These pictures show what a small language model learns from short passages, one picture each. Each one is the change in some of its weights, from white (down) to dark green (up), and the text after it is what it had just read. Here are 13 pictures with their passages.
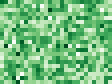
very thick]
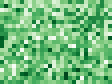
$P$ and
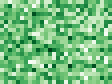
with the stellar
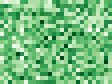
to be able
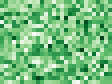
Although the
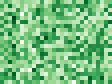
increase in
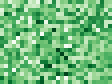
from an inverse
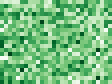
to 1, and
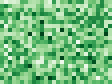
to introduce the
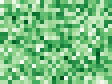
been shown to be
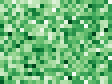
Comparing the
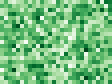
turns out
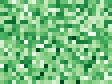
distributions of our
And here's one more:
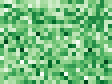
the social
